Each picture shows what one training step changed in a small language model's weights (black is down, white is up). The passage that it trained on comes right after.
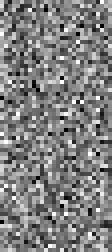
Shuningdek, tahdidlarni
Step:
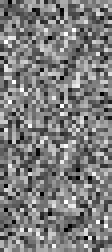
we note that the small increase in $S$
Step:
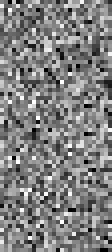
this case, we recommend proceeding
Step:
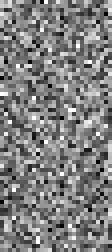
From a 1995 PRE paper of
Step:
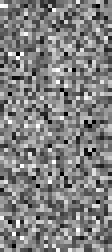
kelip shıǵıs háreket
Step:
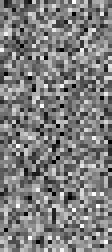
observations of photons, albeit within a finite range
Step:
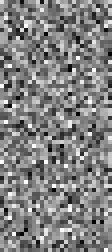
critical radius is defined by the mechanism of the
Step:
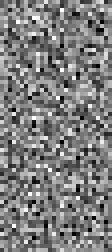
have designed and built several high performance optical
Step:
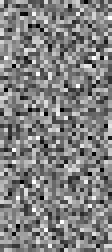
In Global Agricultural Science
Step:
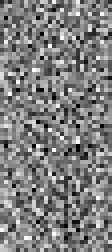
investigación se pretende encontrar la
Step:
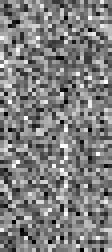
sistema. Este prototipo se
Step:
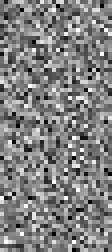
and normal ($\hat{\cal{N}}$) symmetry
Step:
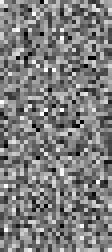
Educação Matemática. O
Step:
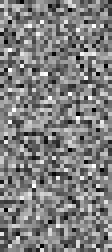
between different branches of the wavefunction
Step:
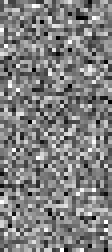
a stabilizing rotation prevents
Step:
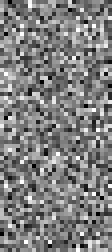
the other hand, if $A\ne 0$
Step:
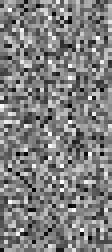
complementary methods are used to perform the
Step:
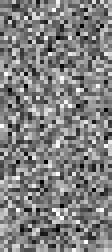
obtained from de Hass-van Alphen
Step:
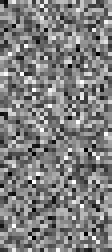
time scales which are still much less than the
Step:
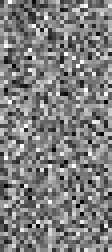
class of quantum systems having discrete energy
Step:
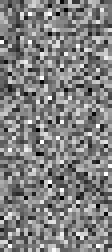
jalur x, y, atau z di
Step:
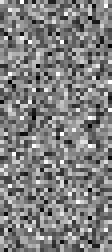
bunda tayyor obyektни
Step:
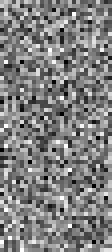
possible to substitute $\Delta E$ in
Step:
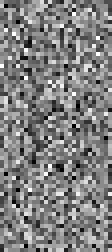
ЦЭМИ РАН.
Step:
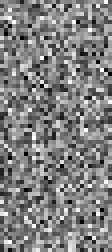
plot. \\ For wells 1, 33 and
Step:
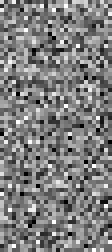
or by the control pulse, and classical
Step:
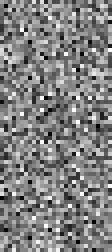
results deteriorates as the number of valence
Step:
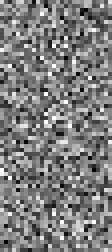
lest-squares fit to the lower
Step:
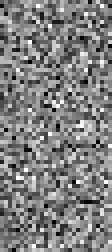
donors 3 to 5\,nm from the
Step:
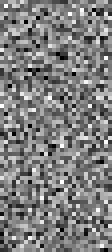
vaqt o'tgan sa'ri
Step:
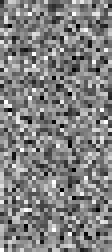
to label a tweet if they are
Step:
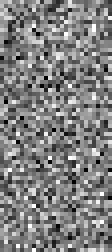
a function of the fraction of blue sites,
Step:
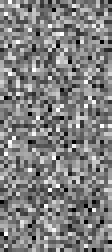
to investigate the clustering properties among point
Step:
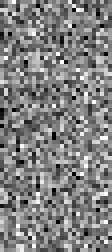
di - - - do 55 ay co - ra
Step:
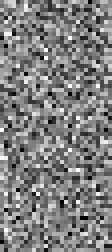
range. Another distinguishing feature
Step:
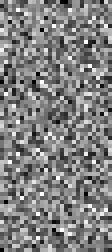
aviação internacional? BBC
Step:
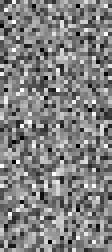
in $z$ direction is violated.
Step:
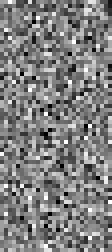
жизнь как категориальная
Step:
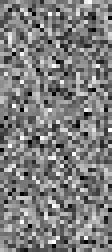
for slow quenches. If the
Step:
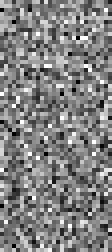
the commune of Golezów (the
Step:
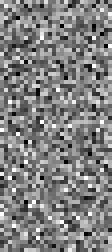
of suitable fixations for FRP
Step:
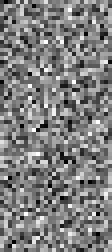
intervención psicoeducativa de
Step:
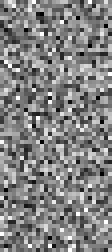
durations of an occurrence in
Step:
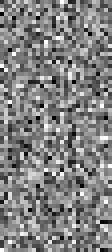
janela, eu vejo uma
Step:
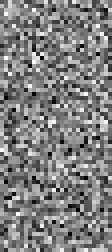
so that the generated distribution approaches the
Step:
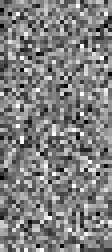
qo'llarni bukib yozish
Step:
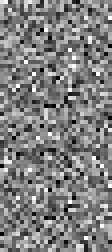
$p_0$. We will assume that this
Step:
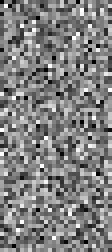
tespit edilmiştir. Yaygın
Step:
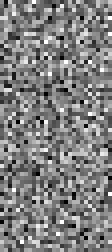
acompanhar o projeto. -
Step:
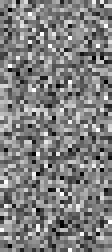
function maps a vector of leak areas
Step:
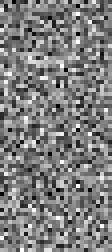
pul miqdori. Boshqa
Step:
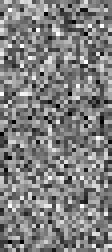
constructing quantum codes from polycyclic
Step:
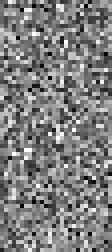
outro de Ciências,
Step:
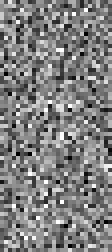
в рамках какой-либо
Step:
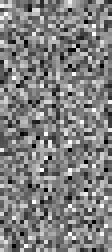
the large-scale transport. The frequency,
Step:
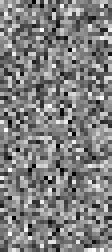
will discuss the model in more detail after its
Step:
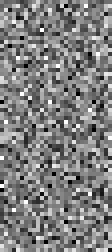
vale apenas pelas grandes
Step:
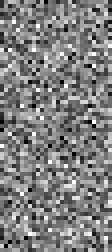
\section{PROOF OF
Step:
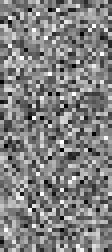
be modelled as a perfect,
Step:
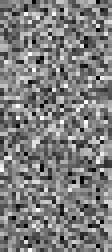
gumpalan buih. Wanita
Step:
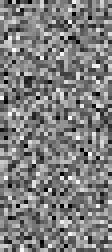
fields and potentials is not felt since
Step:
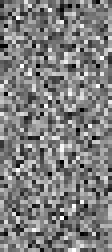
diligently followed the NeurIPS
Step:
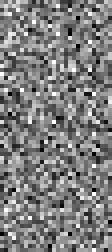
to the FC weight between two regions.
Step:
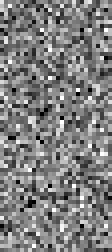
osuus vedenlaatuun
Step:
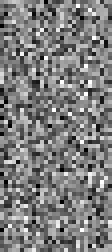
Uchinchidan, zamonaviy
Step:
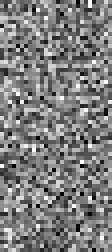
along north to south at three different
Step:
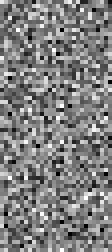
minimum view in case of ties.
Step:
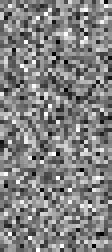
of chiral magnetic skyrmions
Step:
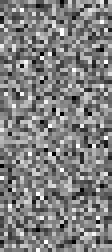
joyiga ko'chib o'tishi bilan
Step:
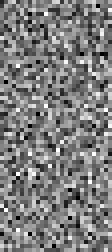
local quantum gates and these results may not directly
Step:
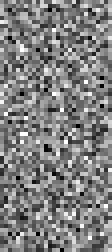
*Long Storage* = luas
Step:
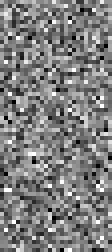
by substrate effects. Figure S5 shows that
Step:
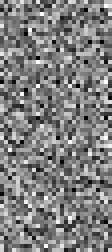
cât și din cea a
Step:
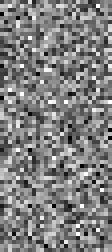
now an RyC Researcher at the Universidad
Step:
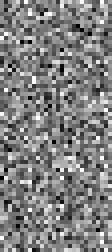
ilimiy úyreniw,
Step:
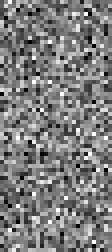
por permitir maior variabilidade de
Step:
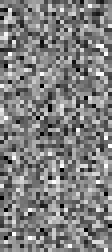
de dégradation de leurs sols
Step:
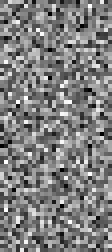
incident field is a plane wave,
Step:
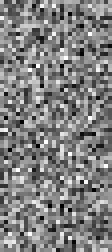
seus derivados para o tratamento
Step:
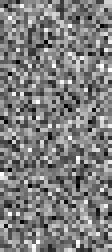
for tripartite pure states, but we
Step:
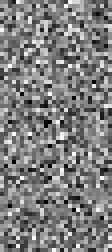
geometric parameters of an architected design
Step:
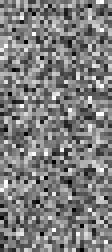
una mayor posibilidad de individualización
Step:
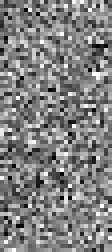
different bands, so the neutrino radiation is
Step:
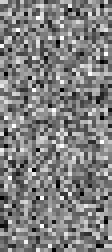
foreign consumers. State export
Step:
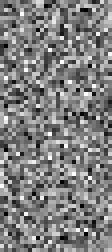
classical level, standard GR and UG are
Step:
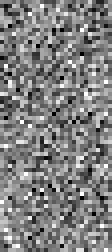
otros. De hecho, la
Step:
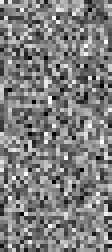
ҳаёт фалсафаси ва
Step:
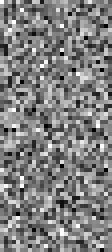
load step, eight phase difference maps for
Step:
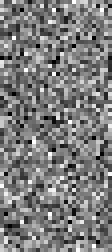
of electrons, and Coulomb interaction
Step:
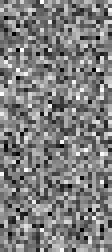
environmental factors for evaluation.
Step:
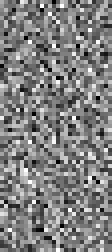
shakllantirishga zamin
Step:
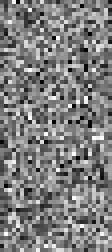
randomly sampled control fields, we determined the
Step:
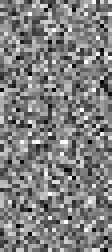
Rareș s-a angajat în
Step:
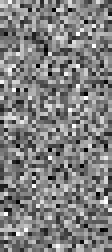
to be resonant to the carrier by
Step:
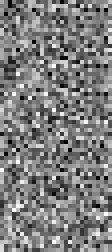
hoped that the calculations here can be
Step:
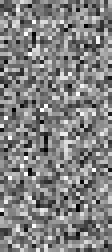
utilizar também as variáveis
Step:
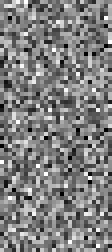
температуры, сезонные
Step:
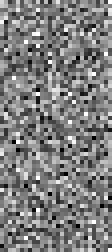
spectroscopic data of ASCA. A
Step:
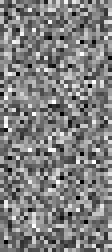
also by the time evolution through the action,
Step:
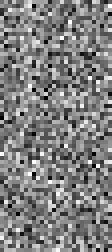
\cmark & \xmark & \xmark
